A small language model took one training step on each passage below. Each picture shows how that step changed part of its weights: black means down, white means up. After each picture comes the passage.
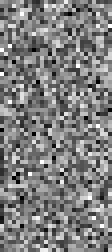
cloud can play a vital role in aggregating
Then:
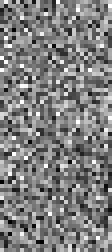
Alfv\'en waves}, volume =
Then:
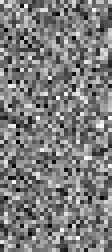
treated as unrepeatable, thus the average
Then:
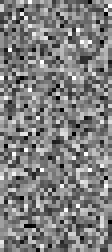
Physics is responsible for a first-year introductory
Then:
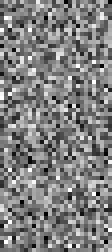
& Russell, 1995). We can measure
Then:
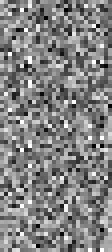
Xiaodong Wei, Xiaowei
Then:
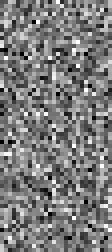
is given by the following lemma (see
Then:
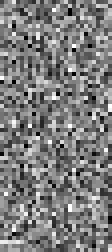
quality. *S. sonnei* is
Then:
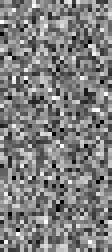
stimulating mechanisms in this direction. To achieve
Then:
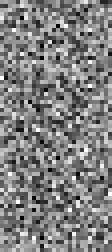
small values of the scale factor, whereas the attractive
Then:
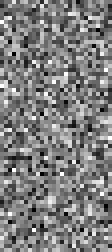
sea. What sort of a state corresponds to
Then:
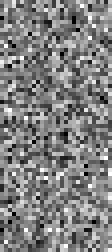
to the \textit{number} of features each method
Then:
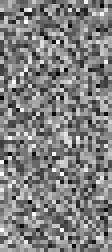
ecosystem of trillions of microorganisms
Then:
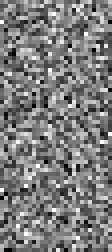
membrane can be described with the following source terms
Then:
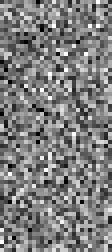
GeV, taking now the same signal as above we
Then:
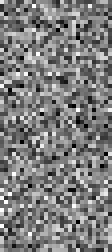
the surface and central regions, despite the presence of
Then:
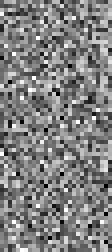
class for all allowed test functions. Let us now
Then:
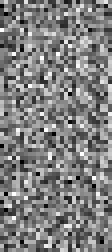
45 project partners and guests discussed the
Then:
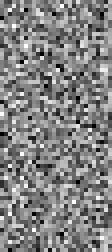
Author contributions CSM and SS wrote
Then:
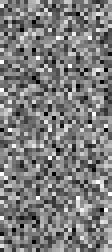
Village Community Development, and
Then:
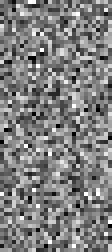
Furthermore, the full set of $R_{\rm
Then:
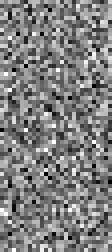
schema evolution~\cite{Beyeretal},
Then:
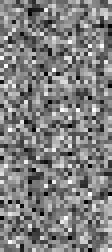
of powers" [16], while
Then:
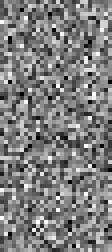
of defective products in the model. The presence of initial
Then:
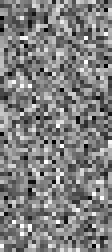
can construct a promising platform for investigation of the
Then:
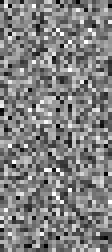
of z-axis (compressive pressure of
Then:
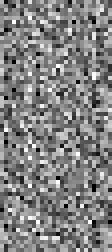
MANAGEMENT FOR
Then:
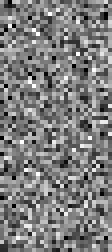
from BPO / software Industry where
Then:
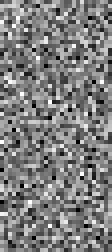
The global data traffic has been doubling every
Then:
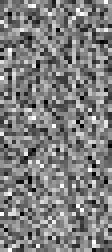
collective utility that is received from the
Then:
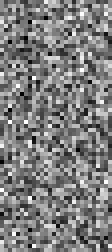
category. This result suggests that the
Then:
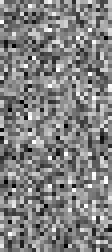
role is important in identifying the patient who needs to
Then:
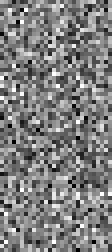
will result in an enlarged or restricted
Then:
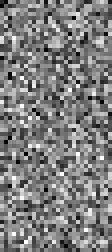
further appreciated through an investment example.
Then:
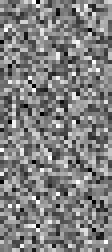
The observed aperture distributions are only about 5 steps
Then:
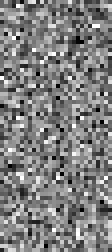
significant ($T_{\rm peak} = 0.016
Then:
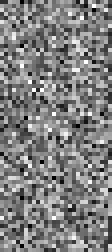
presence of a giant companion and period change
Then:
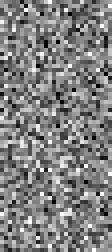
\caption{(Color online) Showing the
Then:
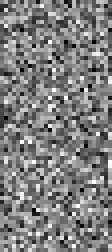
be equivalently characterized as a transition between two different
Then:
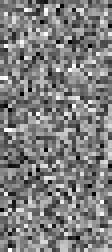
Role in the World*, Brookings
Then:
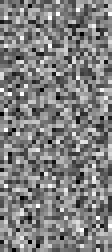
The number of reconstructed primary vertices in the
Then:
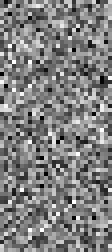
instrumentation, by analyzing the FWM and
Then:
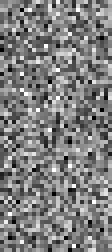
or vortex wall). Despite the
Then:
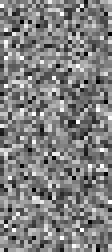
is $h \sim 20$ nm (topography
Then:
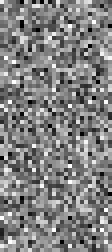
were grade 4 in budesonide group.
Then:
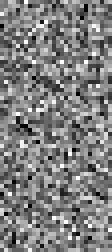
the same, thereby increasing the assistive and
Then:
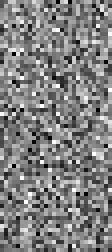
the flares F1 and F2. The
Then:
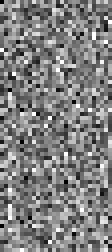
and reporting is then rewarded by editors
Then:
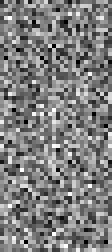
galaxy was observed for 1.3 hr, yielding
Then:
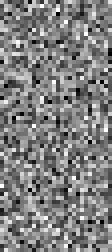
water masses sourced from other regions. These
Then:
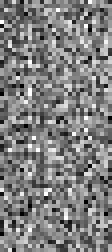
sustainable crop production substantially, to achieve the
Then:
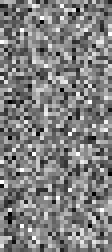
select the area in which virtual routing function
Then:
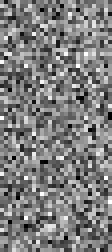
of each time series, which indicates the persistence of
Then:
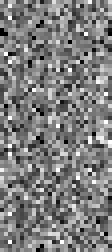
$T^3\times R$ as the limit for
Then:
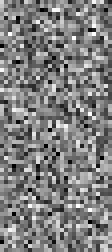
cancer cells under hypoxic conditions, particularly in respect
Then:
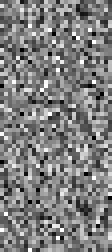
characteristics of mathematics subjects are useful in the
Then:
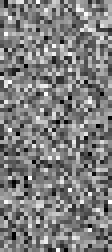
the hepatic and subhepatic types were
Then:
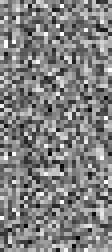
to the rapid technological progress and does not meet the
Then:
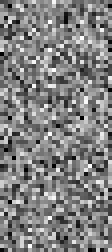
current paper confirm this argument by showing that students
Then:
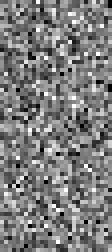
collection $\{(\mathcal{F}_i,
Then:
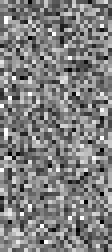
with increased activity in left superior frontal areas and
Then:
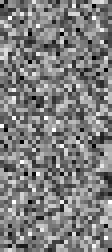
family Verbenaceae.) commonly known
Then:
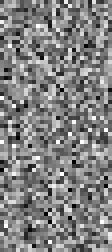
bleeding were enrolled. The
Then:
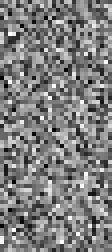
models of the system} The membrane is represented
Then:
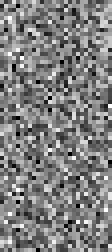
tried LPF and reported it in
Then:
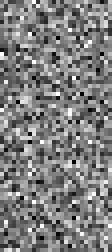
the instantaneous speeds of the
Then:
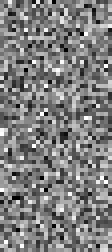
of such systemic strain on our health system in
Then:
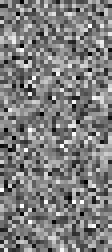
as an established discipline, this research does
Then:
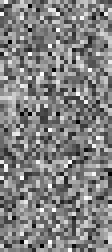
than 2.5 Venus days. The three
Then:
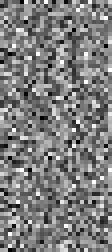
product is defined as \begin{eqnarray}
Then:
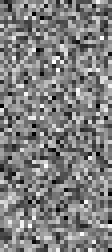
territories of a large area with a low population
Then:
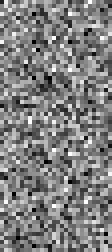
from the hips, and (iii)
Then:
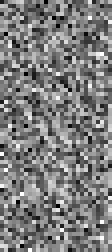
in geared transmissions: Windage,
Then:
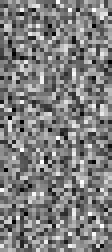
and give it expression, have a political impact that could
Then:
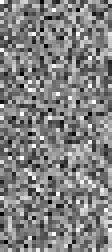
conversion areas Management of citizen participation
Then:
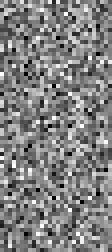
first solution is named $\tctrname$
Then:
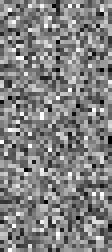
with Table \ref{tab:table3}: with
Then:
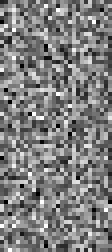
into the heated water for 5 minutes. All
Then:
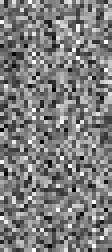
Science, Culture and Sport and the Foundation
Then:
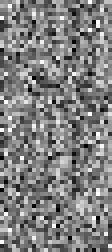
this volume. The expression for $f_{1}$ is
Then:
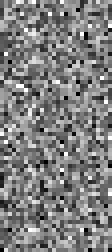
discuss the ethical implications and risks associated
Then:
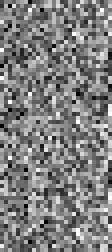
constant rates, producing discrete excitations
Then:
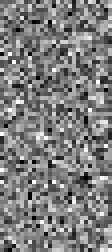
"sens", est.type =
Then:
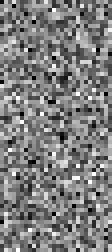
from height and other causes, reflecting the
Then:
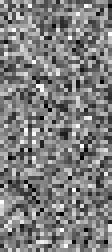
theories, allows for the gradual development of
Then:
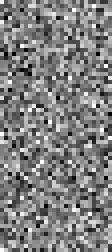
available, often mixed with other drugs, highly
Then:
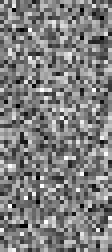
Laboratory, Upton NY
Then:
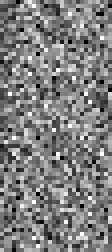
(Beckman Coulter, USA)
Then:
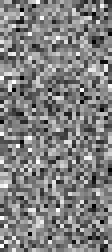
lameness and kidney problems. •
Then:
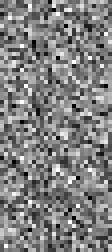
a common data model (CDM) that enables
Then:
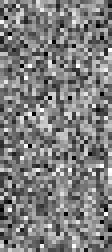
Below $T_c$, no vortices
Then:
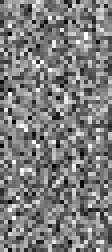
We only look at sequences where one photon is
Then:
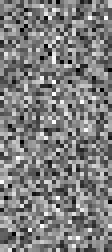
were 1.65 days for the male and
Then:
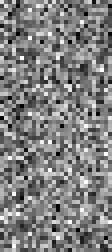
classification method incorporating timbral texture and
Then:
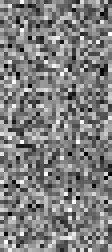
[\baselineskip] \eeas
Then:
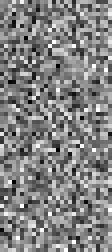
performance. The circuit score $S$ is a
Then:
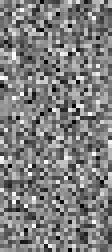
than 99% confidence level [2, 3].
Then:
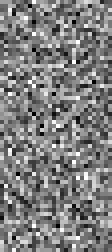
the change of the global polarizability in the direction of
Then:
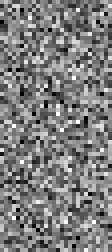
with a precision at the level of μm .
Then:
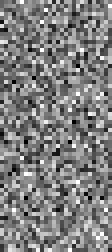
the end, the cable ties are applied to
